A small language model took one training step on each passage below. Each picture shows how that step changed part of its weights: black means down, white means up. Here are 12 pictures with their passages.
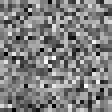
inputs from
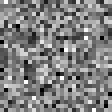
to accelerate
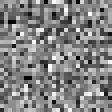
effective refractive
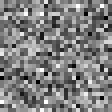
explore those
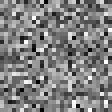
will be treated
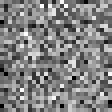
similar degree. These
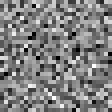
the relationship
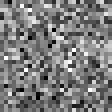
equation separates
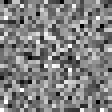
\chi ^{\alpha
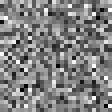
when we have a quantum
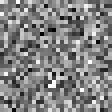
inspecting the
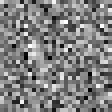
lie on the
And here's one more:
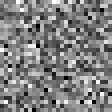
densities from
